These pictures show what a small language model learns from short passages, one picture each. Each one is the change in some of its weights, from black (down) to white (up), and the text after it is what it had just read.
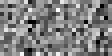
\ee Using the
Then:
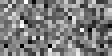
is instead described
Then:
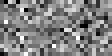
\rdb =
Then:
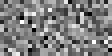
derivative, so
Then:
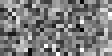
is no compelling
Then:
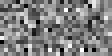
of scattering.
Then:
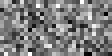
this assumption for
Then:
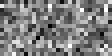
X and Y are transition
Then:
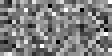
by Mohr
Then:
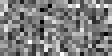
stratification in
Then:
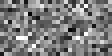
magnetic field and can
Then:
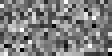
As can be seen
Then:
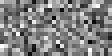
not the other way
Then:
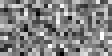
for the support of
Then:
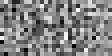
output channels.
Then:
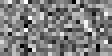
of Particles
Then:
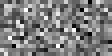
have Definitions
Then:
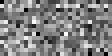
conducted using
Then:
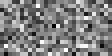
this section, we
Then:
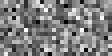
other side at the
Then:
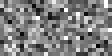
& Original
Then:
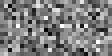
part that is linear in
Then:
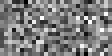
uncertainties are
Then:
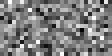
These two systems have also
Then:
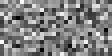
prevented by complex
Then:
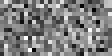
flat detector
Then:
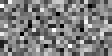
account. The study
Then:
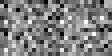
Physics A:
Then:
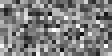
to explain the
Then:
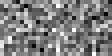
of the classical solution
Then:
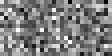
captures the
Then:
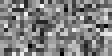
have relatively high
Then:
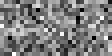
the one-day
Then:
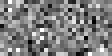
schemes it is
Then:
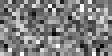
hand, a
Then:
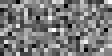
and even parity energy
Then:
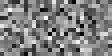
segments of
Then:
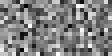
of the setup for
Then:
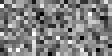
data in Table I
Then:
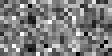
is to install a
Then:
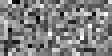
symmetric component of
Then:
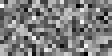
The parameter $\Lambda$
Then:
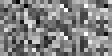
of nonlinear
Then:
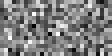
power profile is given
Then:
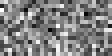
added, the
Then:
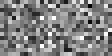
check and
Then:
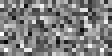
characterized. We
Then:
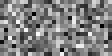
the expectation is
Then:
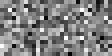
has accreted the
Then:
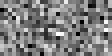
is finite. The
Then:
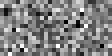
to a speed
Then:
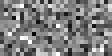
chain must be
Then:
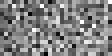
than the number of
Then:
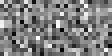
the Fisher matrix
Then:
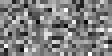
time intervals of
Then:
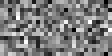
format as well as
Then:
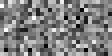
The two results when
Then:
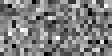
essential to
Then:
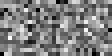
$W$ events
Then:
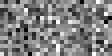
and the Grover
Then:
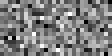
with opposite
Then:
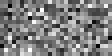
imaginary time:
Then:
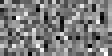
are rarely
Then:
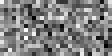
the superconducting
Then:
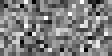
a differentiable section
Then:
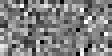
study and compare the
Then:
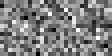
is possible that it will
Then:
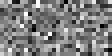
we consider the terms with
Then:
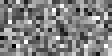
are smoother
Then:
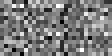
fluid dynamical
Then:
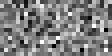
find the entropy.
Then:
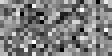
a variational analysis of
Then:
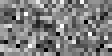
by a normalized initial
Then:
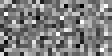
energy distributions of U
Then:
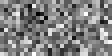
a plot of
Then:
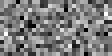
, \dots
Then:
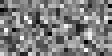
(left), and an
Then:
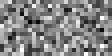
information contained in
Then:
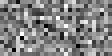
with the beam
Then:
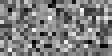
and multi-strange
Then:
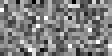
broad array
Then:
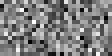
it melt
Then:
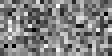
modes to the
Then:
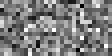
operate at the frequency
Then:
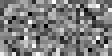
generic for any order
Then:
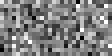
the bare Hamiltonian
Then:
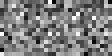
EuO, the
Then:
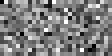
text) such
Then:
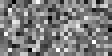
From this it follows
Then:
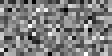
buffer as
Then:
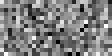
the indirect
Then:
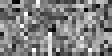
we need to train
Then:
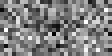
is, and a
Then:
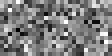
names of models
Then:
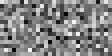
variational Monte
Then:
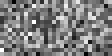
absorption can be
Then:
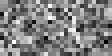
is situated
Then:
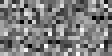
component thus
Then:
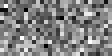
dashed lines
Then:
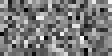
rule should apply
